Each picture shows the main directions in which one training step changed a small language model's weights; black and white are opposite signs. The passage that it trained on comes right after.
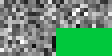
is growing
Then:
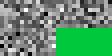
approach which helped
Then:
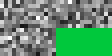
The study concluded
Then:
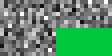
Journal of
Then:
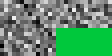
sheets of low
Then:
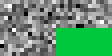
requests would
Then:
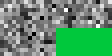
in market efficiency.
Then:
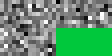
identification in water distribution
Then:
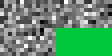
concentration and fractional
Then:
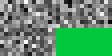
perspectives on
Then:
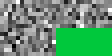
thermal range, they
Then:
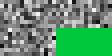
India by making
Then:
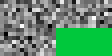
tumors, the
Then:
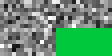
sustainable ways to
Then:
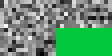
of the third
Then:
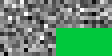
refinement process
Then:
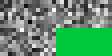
gives the
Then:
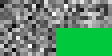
saves that in
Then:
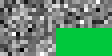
in the process of
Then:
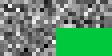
a novel
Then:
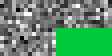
only sixteen
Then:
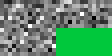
which one study
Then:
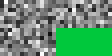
parentale ad
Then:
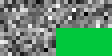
for the interval
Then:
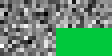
50 patients. The
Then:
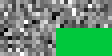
mineral raw
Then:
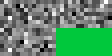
2 partial 6
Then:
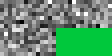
employed by teachers were
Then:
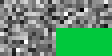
is achieved.
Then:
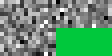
yield strength, and
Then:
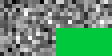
meaning have the form
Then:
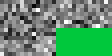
network where the
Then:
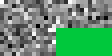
and F.
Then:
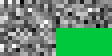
significance difference between both
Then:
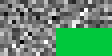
one hundred
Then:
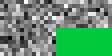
higher secondary school
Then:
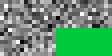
environmental awareness on one
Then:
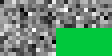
and also have limited
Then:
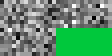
is needed to improve
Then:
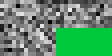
equation defined
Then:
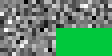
results of the survey
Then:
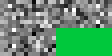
surgery. -
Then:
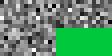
of ten easily
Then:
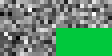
sequences or poor
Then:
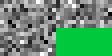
for geographically
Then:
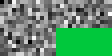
and rights.
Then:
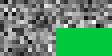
the reverse
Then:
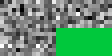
and foresee
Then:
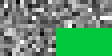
Research Article
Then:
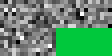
the target site and
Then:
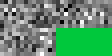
the production of a
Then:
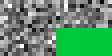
like chair)
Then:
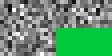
with a more
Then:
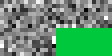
for their involvement
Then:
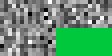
century has often
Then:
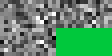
(the study of
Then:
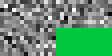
knowledge, and
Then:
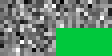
by having a population
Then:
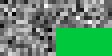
the higher the impact
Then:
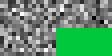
work, but does
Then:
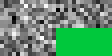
integers $n
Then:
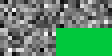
the dynamics of
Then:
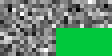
with boys,
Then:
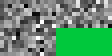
wall system after
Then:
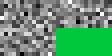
inferred that
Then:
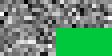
digital technology results in
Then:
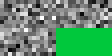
was used for the
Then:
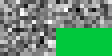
and ripe
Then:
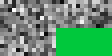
and the output
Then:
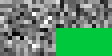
capacity of a
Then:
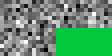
covers topics
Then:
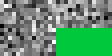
and F1 are
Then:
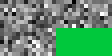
the students in these
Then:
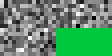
of features extracted
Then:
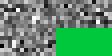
a minimum time
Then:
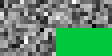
The flasks were
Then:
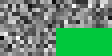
decisions, network
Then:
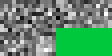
drive the formation
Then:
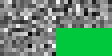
and intercurrent
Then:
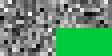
visible from
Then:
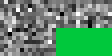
sticking to
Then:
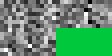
is dominated by
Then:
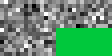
mentioned in some
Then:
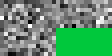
which can lead to
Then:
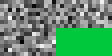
software to make most
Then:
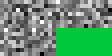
this study was conducted
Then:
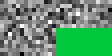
backbone of
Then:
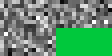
The practice of
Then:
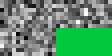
in academics
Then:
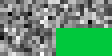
times higher than the
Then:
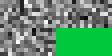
application in modern
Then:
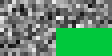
and requests
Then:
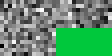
They are even
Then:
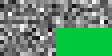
assay over
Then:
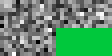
inclined and
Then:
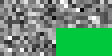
is a major cause
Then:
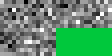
is about comprehensively
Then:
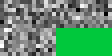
an online survey of
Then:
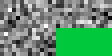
requirements for the various
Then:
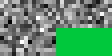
The fitting parameters
